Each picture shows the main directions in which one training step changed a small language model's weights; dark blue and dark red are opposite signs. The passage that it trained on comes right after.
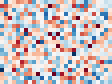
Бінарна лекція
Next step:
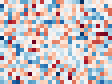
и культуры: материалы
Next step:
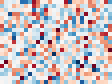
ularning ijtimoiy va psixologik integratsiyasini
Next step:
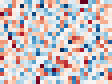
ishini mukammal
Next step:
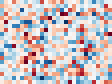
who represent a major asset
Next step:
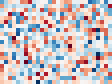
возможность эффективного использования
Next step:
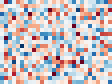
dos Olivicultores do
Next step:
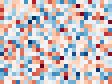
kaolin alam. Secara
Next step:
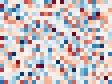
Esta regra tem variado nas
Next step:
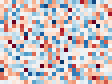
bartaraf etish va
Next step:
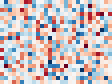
- tarixiy tafakkurini
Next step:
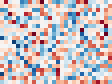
развития языка, культуры,
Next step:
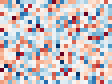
entorno, siendo estas variables
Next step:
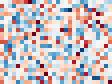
jamiyatining vazifasidir.
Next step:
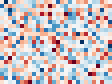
kuchaytirishga yo'l
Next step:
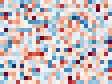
Аффиксация как
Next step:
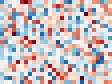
uchun ularning tabiiy qobiliyatining
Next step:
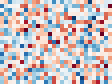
основном примеры с
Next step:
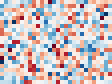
aplica a su objeto de estudio
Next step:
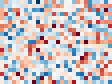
ташқи савдо
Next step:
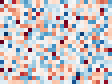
ser representadas por tres
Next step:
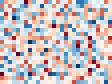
bilan tanishish o'quv
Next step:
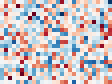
low rate of minor
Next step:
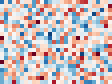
Импорт қилинадиган
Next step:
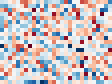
o texto devido ao seu
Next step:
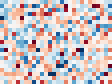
de dialogar com públicos
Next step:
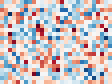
ривожлантириш, турли
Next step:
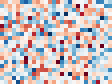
realizado através de uma triagem
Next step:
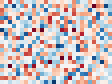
de economia mista em
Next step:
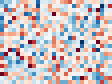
o tempo todo no colo.
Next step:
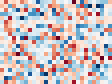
6. Kozyrev
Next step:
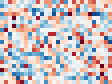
perturbações e a redução
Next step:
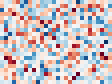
na qual cada aluno seria um
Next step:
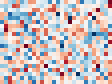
langage corporel des
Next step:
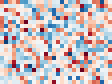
como uma pele sobre os
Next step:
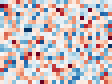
Вт, рассчитываются
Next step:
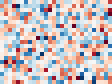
(2017), no início dos
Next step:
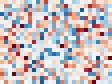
shakllantirildi. Kichik
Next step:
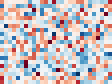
полученных в конце
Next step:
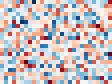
foreign trade are two
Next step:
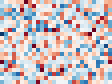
main ideas of achieving
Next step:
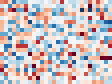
Ушбу принцип қуйидаги
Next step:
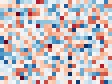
scientific knowledge and develop
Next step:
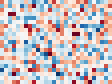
плавления установлена для
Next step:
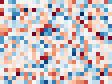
(correlação de
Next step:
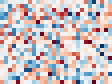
Questão – Funcab,
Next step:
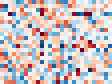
M, Kisu I,
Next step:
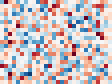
la fonte [1] per la
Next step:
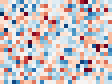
ta'lim muassasasini zamonaviy
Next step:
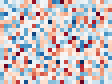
seis (76) documentos.
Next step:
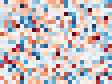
Arquitetura) – Escola
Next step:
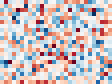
подполковник М.
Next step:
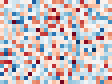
Tristan macht dasselbe
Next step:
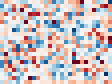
селитры на основе
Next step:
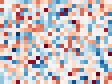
2021 Estudo qualitativo
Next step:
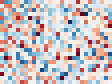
qilaman, lekin
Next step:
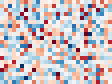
علانیہ سے
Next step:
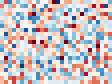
Sawap is eteyik
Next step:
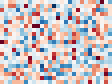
weiblichen Aben.
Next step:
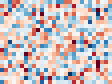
Recherche en IUT*.
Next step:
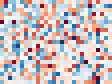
м. Київ, Україна
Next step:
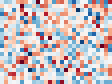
o'zining lavozimidan
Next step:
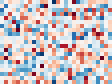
shaxs kamolga yetib
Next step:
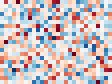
вперёд, во
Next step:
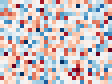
büyük hacimli
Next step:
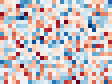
a fost emisă în anul 2008
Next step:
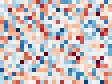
Favorable Work
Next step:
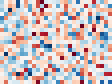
Souvent susceptibles
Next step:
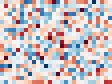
fikr, munosabat, nutq,
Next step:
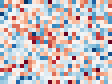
a promover o aprendizado de forma
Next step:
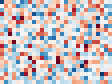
de 2018, foram registradas
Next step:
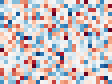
como que no favorece el
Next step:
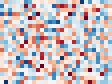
понад 1 млн,
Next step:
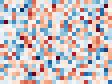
soni; qadamlar
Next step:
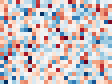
jarayonini takomillashtirish uchun
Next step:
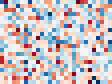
ilmiy asos bo'lib xizmat qiladi.
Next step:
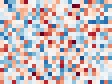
União da Floresta
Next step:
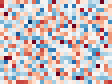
fortalecer la gobernanza
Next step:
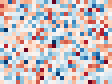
bakımından önemli bir detay
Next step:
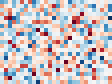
власності та юрисдикційного
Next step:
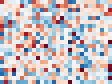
aplicativos como a plataforma
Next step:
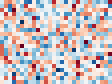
série, mas não a
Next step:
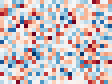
non è possibile stabilire un
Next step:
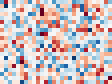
ve S. Jr.
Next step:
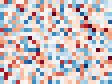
lo que de acuerdo a los
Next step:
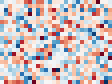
хормона на стреса,
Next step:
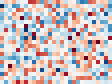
качеством выпускаемой
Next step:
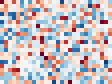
методики значною мірою
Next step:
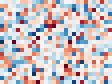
добро оценивалось не
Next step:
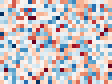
natijada chiqindi degan
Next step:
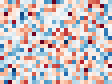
Het gaat hier om een
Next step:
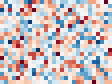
sema ifodalovchi birliklarning
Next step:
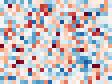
incidência é de apenas
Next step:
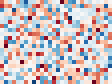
va obod Vatan, erkin
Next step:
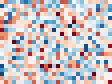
и сравнительный анализ
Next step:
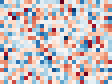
brasileiro que referendam a
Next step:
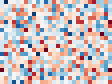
via la base militaire de
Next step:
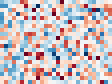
como o emprego de
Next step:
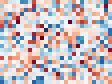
физической подготовленности
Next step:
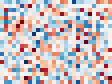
the formation, personality, social
